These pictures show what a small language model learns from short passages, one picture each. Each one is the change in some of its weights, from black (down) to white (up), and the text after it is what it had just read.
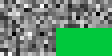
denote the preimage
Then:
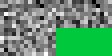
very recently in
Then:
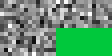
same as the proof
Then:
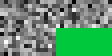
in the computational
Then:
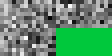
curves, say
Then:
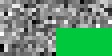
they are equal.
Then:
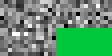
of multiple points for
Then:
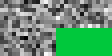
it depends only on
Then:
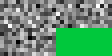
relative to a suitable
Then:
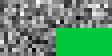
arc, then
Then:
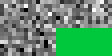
criterion only in term
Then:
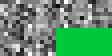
analysis of the proof
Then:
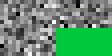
of 3-manifolds
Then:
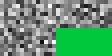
descending diagram.
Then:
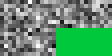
plant is
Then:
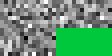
prove the corresponding statement
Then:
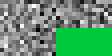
in this case we
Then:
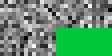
the induced vector bundle
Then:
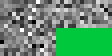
the results of theorem
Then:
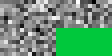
extends a case of
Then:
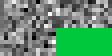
and only requires voltage
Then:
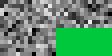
$\delta$, and
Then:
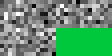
surface may have
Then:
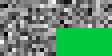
convex, all
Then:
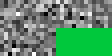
have the generators
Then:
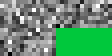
space. We will
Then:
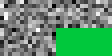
that there are relations
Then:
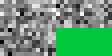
problem reduces to finding
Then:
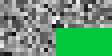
is a relatively simple
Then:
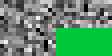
of a foliation in
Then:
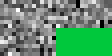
it as right to
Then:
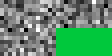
of rigid type if
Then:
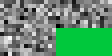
rest of the
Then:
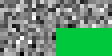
$p$ an
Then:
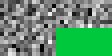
same transition kernels as
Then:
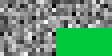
In particular, restricted
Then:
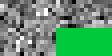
If $G$
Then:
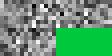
respectively. The
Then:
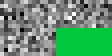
non generic CR
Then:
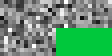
of the sum of
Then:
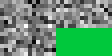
the same initial conditions
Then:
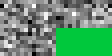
The BSS problem
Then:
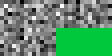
surface area measure of
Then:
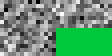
empirical levels are close
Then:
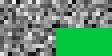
0$, is bounded
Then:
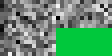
are also bounds for
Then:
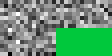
the fundamental rack
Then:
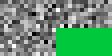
set ${\mathcal
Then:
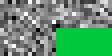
there is a loss
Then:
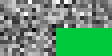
proof is the same
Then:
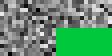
is smooth, the
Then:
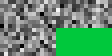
and algebra,}
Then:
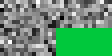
\] and then take
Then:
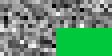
guarantees accurate
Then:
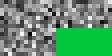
of such a map
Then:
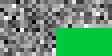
J. Group
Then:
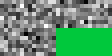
such a framework,
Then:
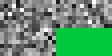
can then be
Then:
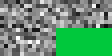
that it is enough
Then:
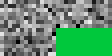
the top arrow from
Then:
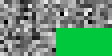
states. This
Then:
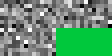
that is, the
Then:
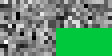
capacity, wind
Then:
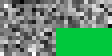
is taken to vertex
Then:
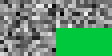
sets. This paper
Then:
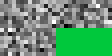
is the absolute Frobenius
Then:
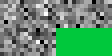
beginning from
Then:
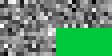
sum (or any
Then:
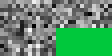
set of configurations
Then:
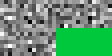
step 1. In
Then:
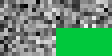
of Martens for
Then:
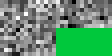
group $G$
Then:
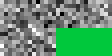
$\alpha$ determined
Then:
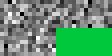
W$) and a
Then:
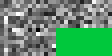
theorem we have $$
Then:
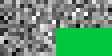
$\Delta$ is
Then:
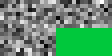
interface of a full
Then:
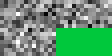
have for every
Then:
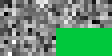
radii $\epsilon
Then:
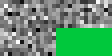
a K3 surface
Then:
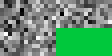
structures. \medskip
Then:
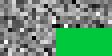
is that all example
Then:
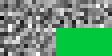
all of the essential
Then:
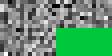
Indeed, the divisor
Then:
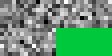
on the particular ordering
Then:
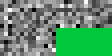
A polynomial map from
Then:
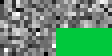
can conclude that $$
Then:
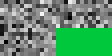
that $\gamma
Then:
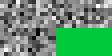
Again, all three
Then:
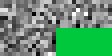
where $f$
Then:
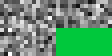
with the reverse
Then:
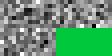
espace de
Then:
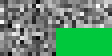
all integers:
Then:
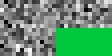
propagation of a
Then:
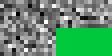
\over \log
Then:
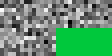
$r \in
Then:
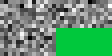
mapping belongs to a
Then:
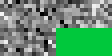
interesting form in
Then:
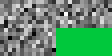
t$. By
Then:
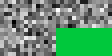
$g \in
